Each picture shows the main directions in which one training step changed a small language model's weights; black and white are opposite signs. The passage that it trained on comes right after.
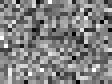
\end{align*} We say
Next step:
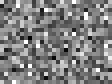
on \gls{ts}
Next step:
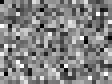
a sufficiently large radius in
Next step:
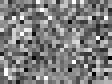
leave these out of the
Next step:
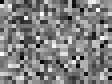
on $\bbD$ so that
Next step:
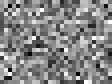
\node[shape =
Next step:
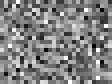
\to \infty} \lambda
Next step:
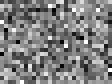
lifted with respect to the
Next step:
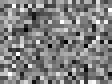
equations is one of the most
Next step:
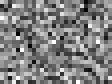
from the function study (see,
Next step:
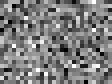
and hence is a functor, so
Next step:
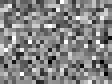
curve. Observe that
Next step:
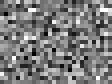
when the cognitive
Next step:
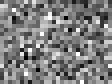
Ying Wah, T.
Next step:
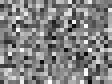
we also need the following lemma,
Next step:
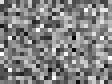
a multiple description scheme we also
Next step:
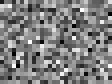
to the last two terms, we
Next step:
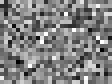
two paths of arrows
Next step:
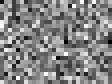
more complicated mathematical
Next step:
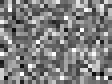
parsimoniously by
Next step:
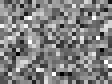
denote the diameter of the
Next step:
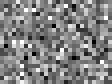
value problems with discontinuities in
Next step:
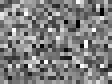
proof) and hence there is no
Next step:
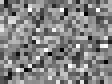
of \ref{commut}.
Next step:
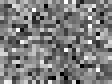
product measure $\mu^\infty$,
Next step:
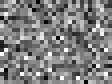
the solution of the feasibility
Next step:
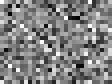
how these functions come into
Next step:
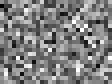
that, in this case,
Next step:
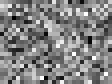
this paper we provide a translation
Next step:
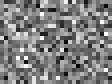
Let $u$ be a solution
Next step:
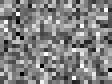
mathematical meaning of the
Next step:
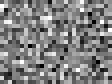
Jacobi SVD algorithm
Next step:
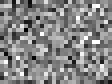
$a : \calM
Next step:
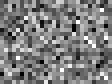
satisfies the inequalities in the definition
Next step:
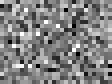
one verifies the symmetrical
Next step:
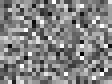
following two statement are equivalent.\\
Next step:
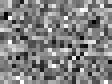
green or red,
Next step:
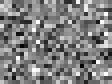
the general case. Part
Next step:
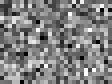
the calculation of the Euler field
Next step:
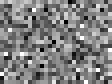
action of the (compact)
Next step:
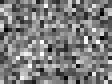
algebras\newline over finite simple
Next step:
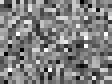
of $D_-$ and the
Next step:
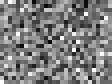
//We count the number
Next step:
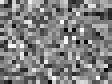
$\R^d$, we show
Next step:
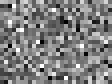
point and is contained in a fixed
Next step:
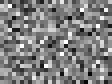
point, dragging it
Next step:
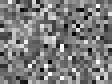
why mutation is
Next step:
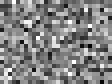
$2$-sphere, and
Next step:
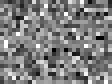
Hence, in the sequel we
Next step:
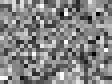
is a constant $k$-group
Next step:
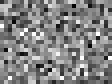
the rectangle with a
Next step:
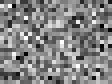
point. The fixed point set in
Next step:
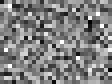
in distribution, then there exist a
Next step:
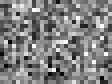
cyclic vectors are the images of
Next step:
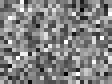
kinds of triangles.
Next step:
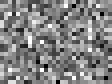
superattracting.\\ The map
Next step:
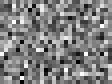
the proof is completed.
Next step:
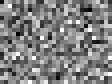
of the different arcs,
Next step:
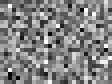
may further assume that for any vertex
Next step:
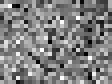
problem, the UBP with
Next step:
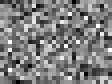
denotes a non-zero element
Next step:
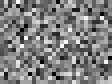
\leq & C \| \kappa
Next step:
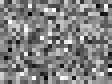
(for a discussion of the
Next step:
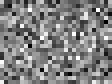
of the cylinder in
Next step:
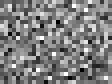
can be viewed as a
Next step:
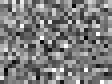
is a smooth strictly convex closed
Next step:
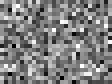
combined with the fact that the
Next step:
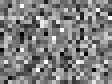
are unique up to a unique
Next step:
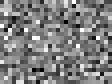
the levels of distant critical
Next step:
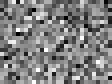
\caption{Initial mesh}
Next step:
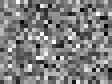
Each femur had
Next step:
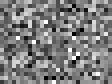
find a twice differentiable
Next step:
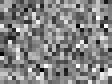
zero. \end{example}
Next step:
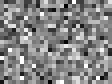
Let $V = \bigoplus
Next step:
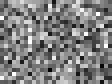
part (1). For part
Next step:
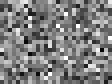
load function is determined by
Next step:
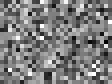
= \theta_0$ for
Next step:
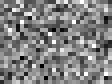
% \begin{equation}
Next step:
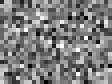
continued fraction of algebraic numbers are
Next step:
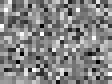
the driver's operating
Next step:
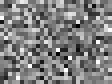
principle, which is represented by the
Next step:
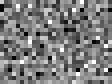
(root) to node
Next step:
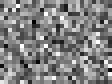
is driven through the
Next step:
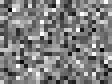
for frames for which an
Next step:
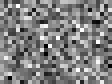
\sigma_j)$ (all
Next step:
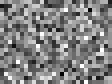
that represents an $n \times
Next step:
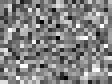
theorem is well known and can for
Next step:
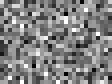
and Kato among
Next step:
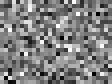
$y$. Let the condition
